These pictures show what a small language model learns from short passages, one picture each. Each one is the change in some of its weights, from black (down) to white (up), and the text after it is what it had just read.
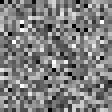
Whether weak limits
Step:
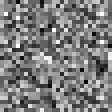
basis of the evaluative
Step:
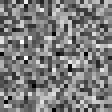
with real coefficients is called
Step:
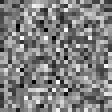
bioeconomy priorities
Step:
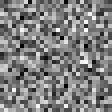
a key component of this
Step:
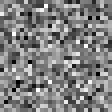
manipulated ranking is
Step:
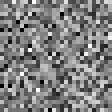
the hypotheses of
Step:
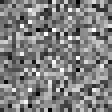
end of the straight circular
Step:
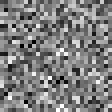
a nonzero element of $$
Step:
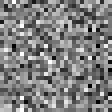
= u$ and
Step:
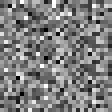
set this general Gaussian
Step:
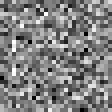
p' \notin
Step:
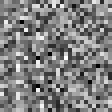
extends to the
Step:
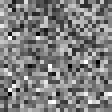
recent models deployed
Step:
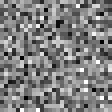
one-day averaged
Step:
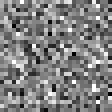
formed during sourdough
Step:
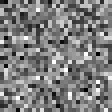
are numerical approximations to
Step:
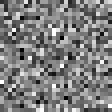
as a function of
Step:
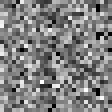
case of mean-field
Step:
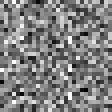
= brain density;
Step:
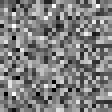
this study is an investigation
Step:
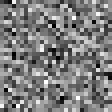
C is the mass
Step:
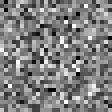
seed bank in
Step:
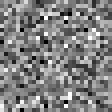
static dogmas that
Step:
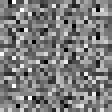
specifically in implementing the
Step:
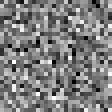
finding that occurs in patients
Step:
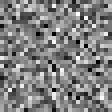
an analysis carried out to
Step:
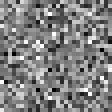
black holes. We expect
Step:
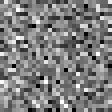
nanowires required by
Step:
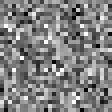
The ergodic
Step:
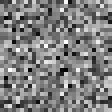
as in the example of
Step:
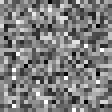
Any Polish group
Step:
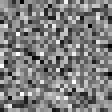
shift is to a
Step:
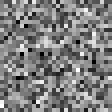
the field of view of
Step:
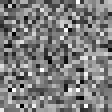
as $4$ may
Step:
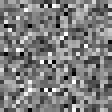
constructed. Smooth
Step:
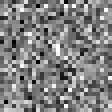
maintain learners' motivation during
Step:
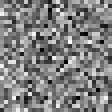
or radiation terms. The
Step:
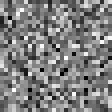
to advertise
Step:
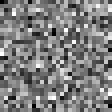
are proven over the
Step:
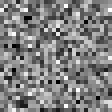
old, still remains an
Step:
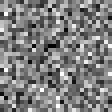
nodes required to achieve
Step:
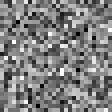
the clipping level at
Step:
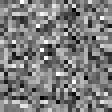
How does a
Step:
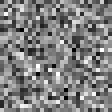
learners) hence takes more
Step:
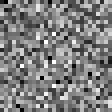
are 2-D differential
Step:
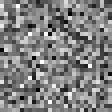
clustering (Community
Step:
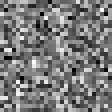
routing at Nash
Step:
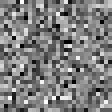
differently, differentiated
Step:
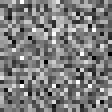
\in {\mathcal
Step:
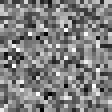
will make these packings
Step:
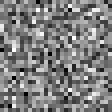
density to vanadium
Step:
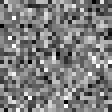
high-speed camera
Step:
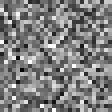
to a slight negative correlation
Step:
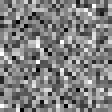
the design similar to that
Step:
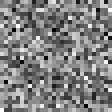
Furthermore, for some constant
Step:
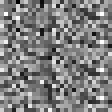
basis of morphology and
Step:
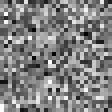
information about the person is
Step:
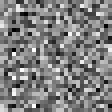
heat capacity was measured using
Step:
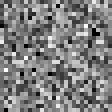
continuous improvement, measurable
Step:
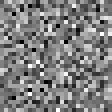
blow-up in
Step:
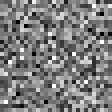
the following time-like
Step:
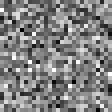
to collapse, are the
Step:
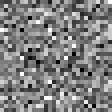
Ukraine and
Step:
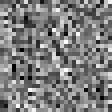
is additionally assumed to
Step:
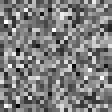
in the frame: the
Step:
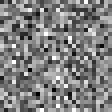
dually embedded, almost
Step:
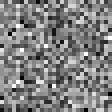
defines a generalized function in
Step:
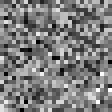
is finished
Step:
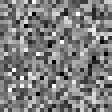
the minimum-variance
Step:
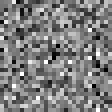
} which shows that
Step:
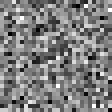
Acronym Description
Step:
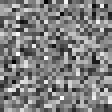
analytic approach in those papers
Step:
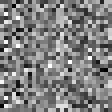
stress; which might be
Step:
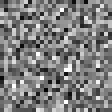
a very slowly varying
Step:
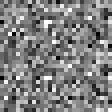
map $Dn$.
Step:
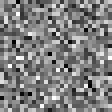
file 1: Figure
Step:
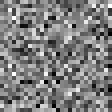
low-energy phenomenology
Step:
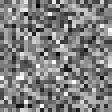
higher, very strong proton
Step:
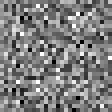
observed $\dt$ and
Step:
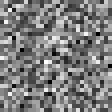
research utilized stratified random
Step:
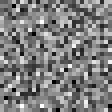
P versus NP question
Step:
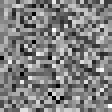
optimal solution of a convex
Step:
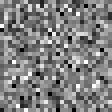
corresponding curve indicates the
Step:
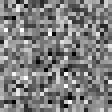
control updates are made
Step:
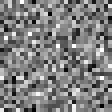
We define that \[
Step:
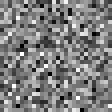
performance of the business community
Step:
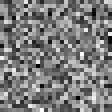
on the basis of the
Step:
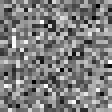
family and Brothers
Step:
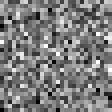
that high performance liquid
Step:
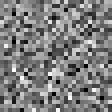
fourth derivative on the
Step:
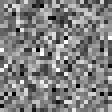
white cell count of
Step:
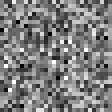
the scale and systematic nature
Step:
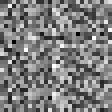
of $\Gamma,
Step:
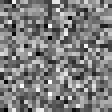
and uniformly smooth, see
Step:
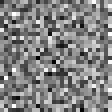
& Closed
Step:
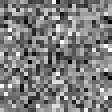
This is done because the
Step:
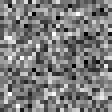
the ten work packages
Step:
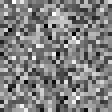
the Bessel function
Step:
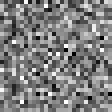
after stroke,
